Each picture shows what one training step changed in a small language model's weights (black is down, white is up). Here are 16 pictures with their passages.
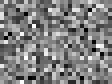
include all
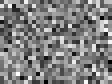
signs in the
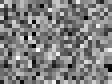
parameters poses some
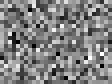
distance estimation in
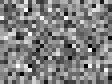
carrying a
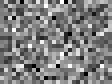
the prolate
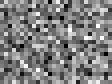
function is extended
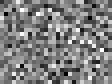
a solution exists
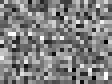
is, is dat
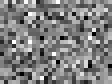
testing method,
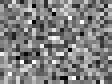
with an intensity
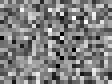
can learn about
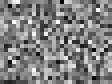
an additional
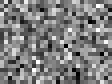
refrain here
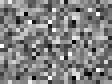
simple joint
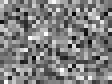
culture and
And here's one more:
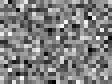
by popularity
